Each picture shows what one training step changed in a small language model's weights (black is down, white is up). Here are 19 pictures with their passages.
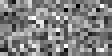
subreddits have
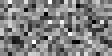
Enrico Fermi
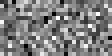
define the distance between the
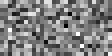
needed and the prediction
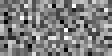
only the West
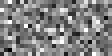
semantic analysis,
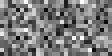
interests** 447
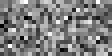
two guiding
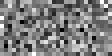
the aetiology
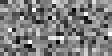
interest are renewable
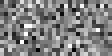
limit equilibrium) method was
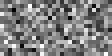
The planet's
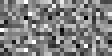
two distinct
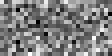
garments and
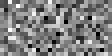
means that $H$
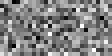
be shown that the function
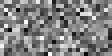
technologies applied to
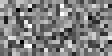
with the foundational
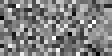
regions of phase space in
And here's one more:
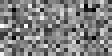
⁵ The frequency
